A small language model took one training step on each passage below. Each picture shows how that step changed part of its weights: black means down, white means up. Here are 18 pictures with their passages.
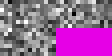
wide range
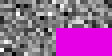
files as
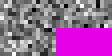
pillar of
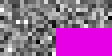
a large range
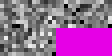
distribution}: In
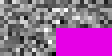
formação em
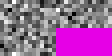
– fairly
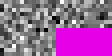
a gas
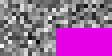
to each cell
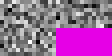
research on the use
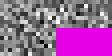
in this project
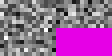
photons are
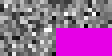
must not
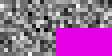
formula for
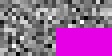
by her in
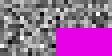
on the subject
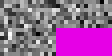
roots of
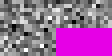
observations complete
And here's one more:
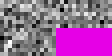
common case of
